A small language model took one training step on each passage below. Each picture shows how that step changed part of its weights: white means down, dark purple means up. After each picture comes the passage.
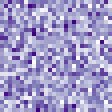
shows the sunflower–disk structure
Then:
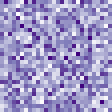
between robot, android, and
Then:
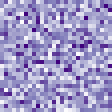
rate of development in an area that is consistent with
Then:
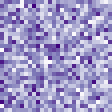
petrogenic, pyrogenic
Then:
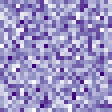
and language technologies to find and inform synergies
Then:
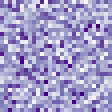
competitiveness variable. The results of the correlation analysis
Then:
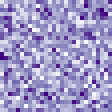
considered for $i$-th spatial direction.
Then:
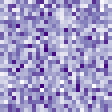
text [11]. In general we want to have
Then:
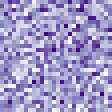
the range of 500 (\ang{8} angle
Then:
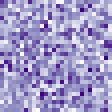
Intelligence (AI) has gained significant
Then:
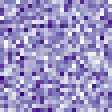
(2017). Improving Junior High
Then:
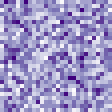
duty twin-engine
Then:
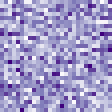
the problem will ensure greater learning opportunities for the
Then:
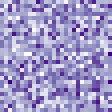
four trust paradigms --- operational, engineering,
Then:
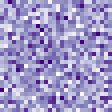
[11], with this translating into an average
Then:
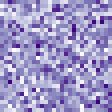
time parameter $\eta$ according to the relationship
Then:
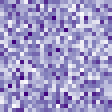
patients with low back pain that do not respond
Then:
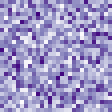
of strong vertical network fields with incoming, also
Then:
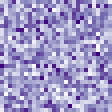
B_n,\ s_n$ from previous
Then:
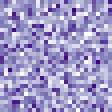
function can be mathematically represented as:
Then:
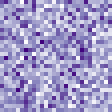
of Pharmaceutical and Medical Research,
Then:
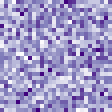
-9.2$. Our visually brightest
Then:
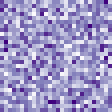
procedure. } {Observations resulted in
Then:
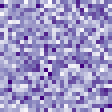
not influenced by the different physiological factors within
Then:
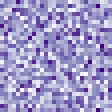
= -0.58$), showing that the intermediate
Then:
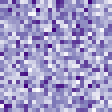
although there have been several tantalizing
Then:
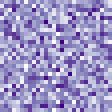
infrastructure for sustainable BRT in their country Introduction
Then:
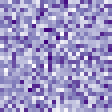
an array of ultrasonic transducers
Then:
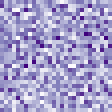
study concluded that while offering economic opportunities,
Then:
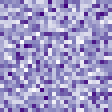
is defined as the minimum propagation length required to achieve
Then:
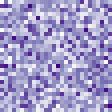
of the view that certain utterances made
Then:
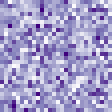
AlexNet and VGG model on the
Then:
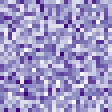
a comprehensive comparison against other NS-ALE
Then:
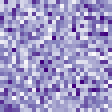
by taking the point $\bar\rho$ such
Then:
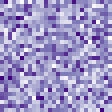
a purely noise induced effect in Ref.
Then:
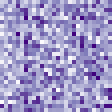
This work was partially funded by the National
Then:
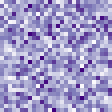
male patients with epilepsy. The use of the
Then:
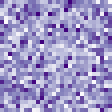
plasma filament (for a detailed analysis of the
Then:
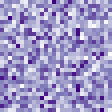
period. The results shown in Fig. 6 clearly
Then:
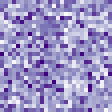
channel study with respect to the gravitational force which expressed
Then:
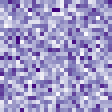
next Section focuses on the system design, to show
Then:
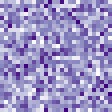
Hotzel, *Arch.
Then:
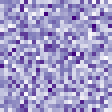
place where we gave up. In the
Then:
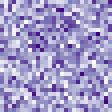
a physical temperature $T$ is obtained by performing
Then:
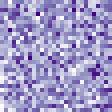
will connect to the Web interface of the
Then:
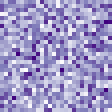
process by which the structural transformation of the
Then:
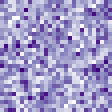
below the cluster turn-off mass will most likely
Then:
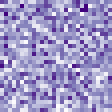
an oversampling factor of 4 in each
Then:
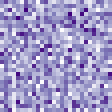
dispersed through a ¼ met.
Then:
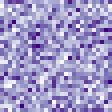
x)/x$ ringing introduced by narrow
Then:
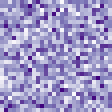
statistical 1 sigma spread of the emittance
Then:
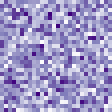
soils is silt (Si)
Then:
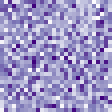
transfer code execution from a normal processor to
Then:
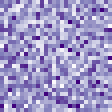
for dorsiflexion and extension of the
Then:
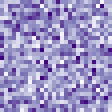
Set [n] Including No Two
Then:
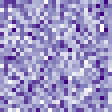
obtain genuine graviton states as
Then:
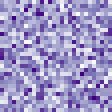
accretion properties on binarity, it is
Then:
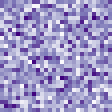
of acromegaly is confirmed on biochemical
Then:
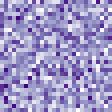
moving faster downward from the band centre. This
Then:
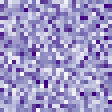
commonest presentation. We report a case of
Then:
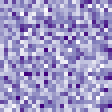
For the reason that I told you
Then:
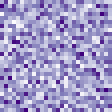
maintaining the original behavior as accurate as possible. As
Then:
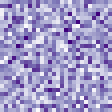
stated that he imagined the circle first.
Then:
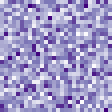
structure of the unique catalytic site, which
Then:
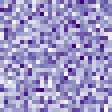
spectra of PTA resin is consistent with that
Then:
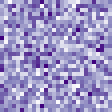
Knorr and Gruman [2]
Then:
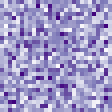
The results show a general trend towards the inhibition
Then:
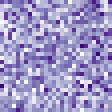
a borderline case, namely that of
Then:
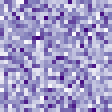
and stimulator for the growth of the number of
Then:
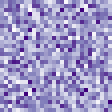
within the 441 children recruited was
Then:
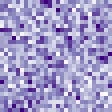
State Key Laboratory of Low-Dimensional
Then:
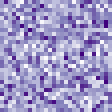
link, which I visited and found highly
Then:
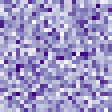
NPE, it has yet to become part of
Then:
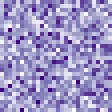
pigeon meat to consumers,
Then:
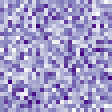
to a greener future. - Efforts should
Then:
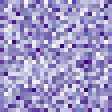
suppression.} \subsection{Covariance
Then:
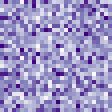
physiological, social, and psychological) lead
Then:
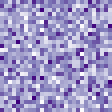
down-conversion benefits applications that can take advantage
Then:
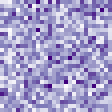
fallow lands of Bangladesh
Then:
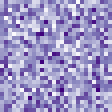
approaches with the translation metric BLEU
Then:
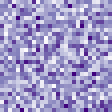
Author - Mrs. Rupali
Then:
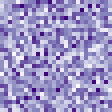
and aligned with the Soviet Union during
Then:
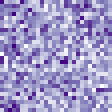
batch electro-Fenton experiment was conducted
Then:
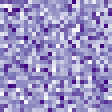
and mandibular incisors in class I
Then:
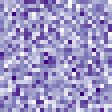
\oiii\ line luminosity ($\lesssim
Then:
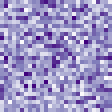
form. For example, if the system is linear
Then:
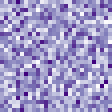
image is not contained in a proper degree zero
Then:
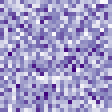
file was altered to produce the same
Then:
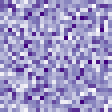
is different from how it is done over a
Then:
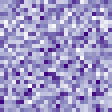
in the longitudinal direction. Consequently, the authors describe
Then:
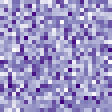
to treatment \emph{group}, not treatment
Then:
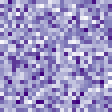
people on a smartphone. The
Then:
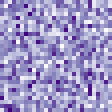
Comments Author FORMAT:
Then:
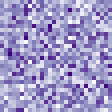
could organise *long term monitoring* of heritage
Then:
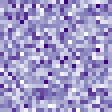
on the loadings obtained from the functional representation corresponding
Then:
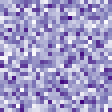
large (although there is no clearly defined
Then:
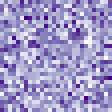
For the purpose of the computations below, it
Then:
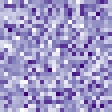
studied at different time points after LPS.
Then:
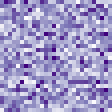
the KT and the first-order
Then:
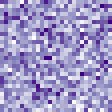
the Peierls substitution is exact because in
